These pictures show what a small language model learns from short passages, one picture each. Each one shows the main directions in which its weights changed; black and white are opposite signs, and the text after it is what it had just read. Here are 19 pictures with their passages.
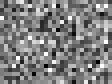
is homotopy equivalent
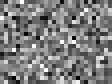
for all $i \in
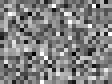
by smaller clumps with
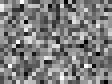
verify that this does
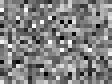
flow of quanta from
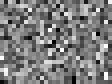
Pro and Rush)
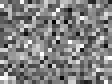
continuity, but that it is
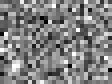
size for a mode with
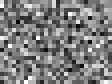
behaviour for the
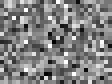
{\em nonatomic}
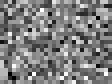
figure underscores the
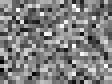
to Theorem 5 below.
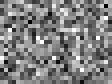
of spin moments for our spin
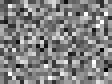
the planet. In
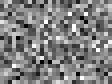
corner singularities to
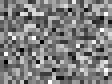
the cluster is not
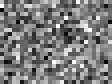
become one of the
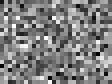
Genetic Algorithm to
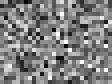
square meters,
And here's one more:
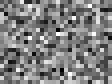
where $N_4 \geq
